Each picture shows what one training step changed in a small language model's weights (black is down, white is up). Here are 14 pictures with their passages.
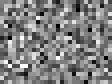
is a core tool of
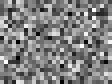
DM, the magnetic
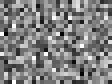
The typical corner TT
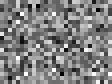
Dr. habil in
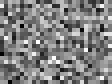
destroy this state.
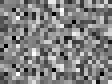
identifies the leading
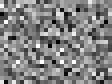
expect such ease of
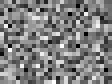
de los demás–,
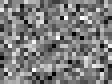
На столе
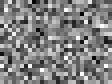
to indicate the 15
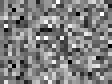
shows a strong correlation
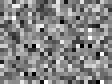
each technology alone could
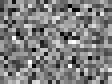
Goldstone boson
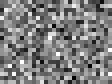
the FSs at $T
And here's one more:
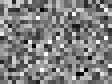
a continuidade da
